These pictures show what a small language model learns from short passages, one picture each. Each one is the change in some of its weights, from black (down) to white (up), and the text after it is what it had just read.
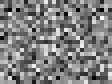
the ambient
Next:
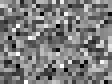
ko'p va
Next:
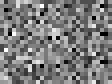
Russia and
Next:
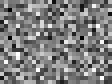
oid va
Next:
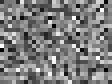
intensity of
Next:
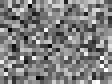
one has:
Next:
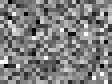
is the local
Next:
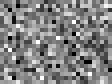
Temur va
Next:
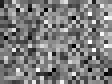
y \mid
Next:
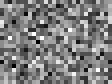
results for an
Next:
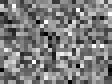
dating apps
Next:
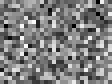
of Canada
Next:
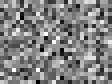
do mel
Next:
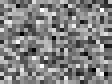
extent of the
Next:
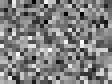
the bias
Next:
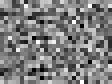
| Mapa
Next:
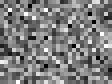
\mp i
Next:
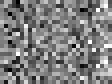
& \quad
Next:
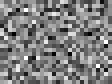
peaks in
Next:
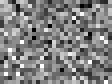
bu hol
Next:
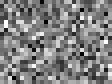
the estimate
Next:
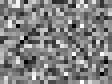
proteger a
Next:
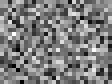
the second
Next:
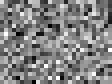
denote the
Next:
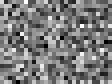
differ in design
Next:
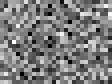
with an even
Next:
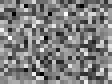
formación y
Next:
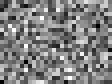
In running
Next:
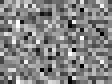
que, na
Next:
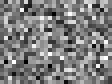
rang ber”
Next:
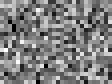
no pone
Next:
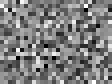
в форме
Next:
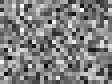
lo que se
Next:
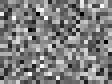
tables in
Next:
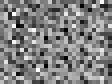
end with the
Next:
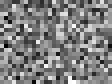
addition, the
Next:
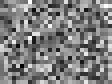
and Fig.
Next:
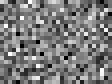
realist model
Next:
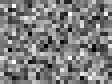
the professional
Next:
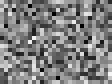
a weakly
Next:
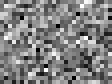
werd met
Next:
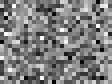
wish to
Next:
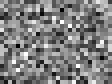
în baza
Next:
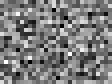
region of
